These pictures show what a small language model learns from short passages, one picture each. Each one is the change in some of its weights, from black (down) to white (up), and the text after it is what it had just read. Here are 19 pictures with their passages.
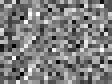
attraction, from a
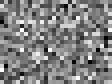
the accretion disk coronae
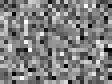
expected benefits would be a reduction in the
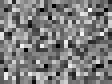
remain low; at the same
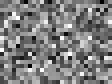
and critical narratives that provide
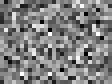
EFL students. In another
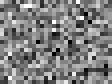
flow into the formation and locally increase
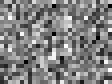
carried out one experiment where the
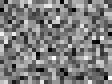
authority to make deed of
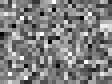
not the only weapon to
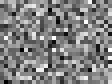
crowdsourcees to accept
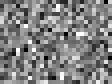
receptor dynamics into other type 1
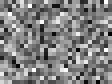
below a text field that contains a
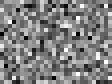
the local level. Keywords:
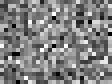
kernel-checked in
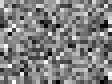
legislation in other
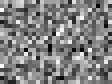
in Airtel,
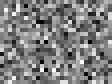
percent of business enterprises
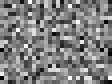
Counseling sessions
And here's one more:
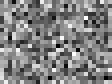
predicting the generation of two independent
